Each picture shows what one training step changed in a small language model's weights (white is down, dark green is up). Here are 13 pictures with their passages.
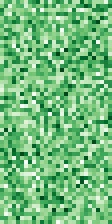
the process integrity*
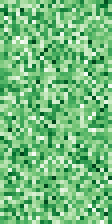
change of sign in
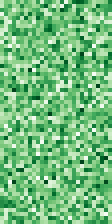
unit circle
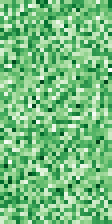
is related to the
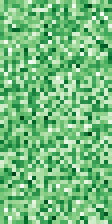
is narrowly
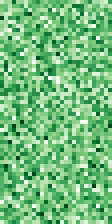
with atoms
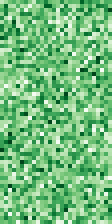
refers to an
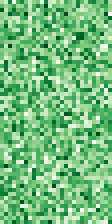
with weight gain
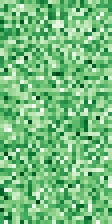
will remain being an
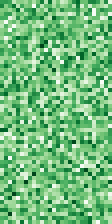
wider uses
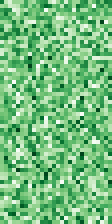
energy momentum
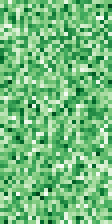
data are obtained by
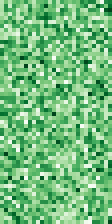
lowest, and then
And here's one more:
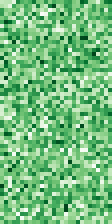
P, CZ
